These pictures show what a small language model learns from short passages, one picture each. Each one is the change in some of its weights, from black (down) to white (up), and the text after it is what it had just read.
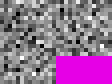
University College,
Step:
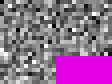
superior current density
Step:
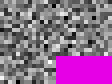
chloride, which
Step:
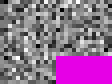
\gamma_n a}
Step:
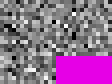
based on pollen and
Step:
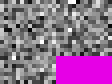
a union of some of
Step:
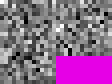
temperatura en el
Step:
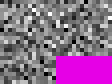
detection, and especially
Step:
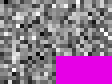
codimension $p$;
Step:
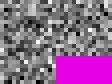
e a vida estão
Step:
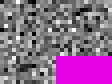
de competencias
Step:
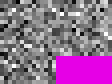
Just as what we had
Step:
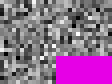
to fistula formation
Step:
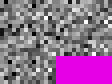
и жизненной
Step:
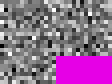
do caju:
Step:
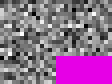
plant species and
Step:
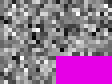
va adabiy tilning
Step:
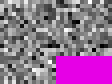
A\cdot R_p
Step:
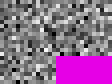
"Cyber expert
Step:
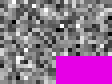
|\sin \pi
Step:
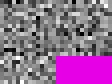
as in the proof of Theorem
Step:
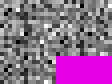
bahwa pelatihan
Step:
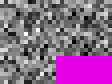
zu vereinen.
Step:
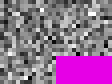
several genes related with the
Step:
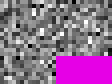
that the lack of
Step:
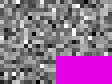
center $\lambda$ of each
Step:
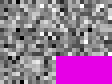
the PD source is
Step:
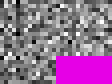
direct consequences for their
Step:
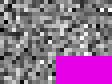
attributed to the
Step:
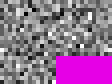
que um fator de
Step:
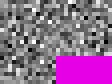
of the remaining groups:
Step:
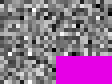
cost models. These are:
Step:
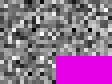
of the Samarkand
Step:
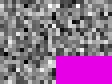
Fig. 10 Number of
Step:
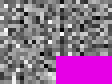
a centralised IAM
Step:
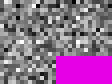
property that they take a
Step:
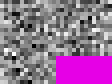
di ancam dan
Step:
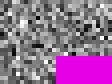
scientists might
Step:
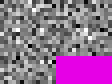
one of the following:
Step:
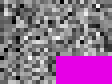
obtaining its weak limit
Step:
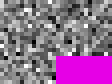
$$ Since this inequality is
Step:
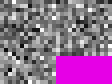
refers to fault/
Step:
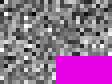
we show Chen's
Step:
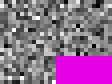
for the file structure.
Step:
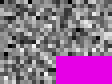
Voglibose) and
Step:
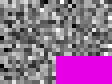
billion euros
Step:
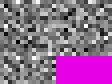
continuous densities and
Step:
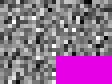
engage in intensive
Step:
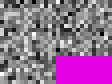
findings of the present study
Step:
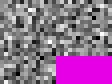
тестування до
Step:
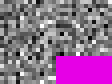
esprit primaire
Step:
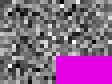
em amarelo
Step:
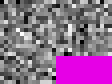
matrix and enable the
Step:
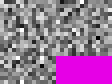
show good performance of
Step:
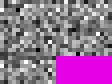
tend to minimize the
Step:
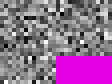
3. Dexkanova
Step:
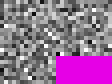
crawling process is
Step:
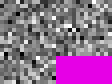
compactness embedding, one
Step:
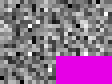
proxy surface. Let
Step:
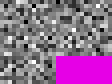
and the expected convergence
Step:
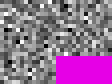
region, we can hence
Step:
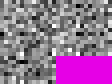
и информации
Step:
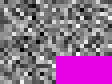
of Uzbekistan. –
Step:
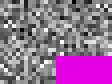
the identified gaps
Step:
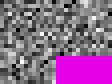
the micromotors
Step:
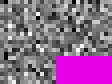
] \addplot
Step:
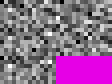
is transformed by the
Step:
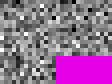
work the details onto
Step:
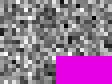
E}\subset {\mathcal
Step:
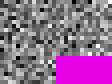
the Commission Services),
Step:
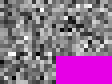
same sampling scales
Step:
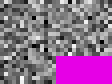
илк марта
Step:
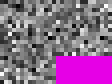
queries is by using
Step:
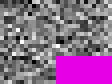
algebra, and hence an
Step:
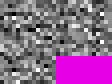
with respect to each other,
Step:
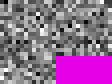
\] we are led
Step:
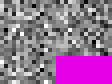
at most $2q$
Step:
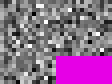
in more explicit forms.
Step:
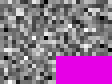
культур –
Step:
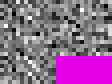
= \emptyset$. Let
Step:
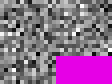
la prevención de la
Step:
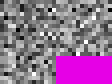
the reaction of active
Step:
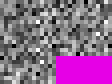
forces due to the
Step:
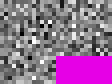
are defined by $$\langle
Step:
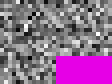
comparability strengthens the
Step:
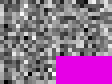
edge, so as to
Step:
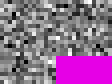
Gauss' formulae
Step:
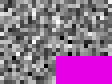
resource ($CF
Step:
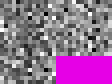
to detect boat
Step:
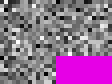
the associated RW and
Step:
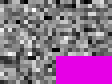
last square with the first
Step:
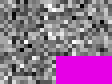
3. Muayyan
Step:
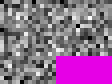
composition of the complex to
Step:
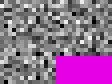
stabilized around 2
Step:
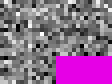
of the local thermal
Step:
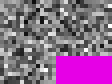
scenarios and
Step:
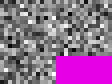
reference pattern and
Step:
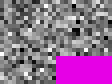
via the GAN latent
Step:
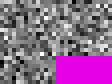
the scattering
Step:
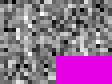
by definition. In general,
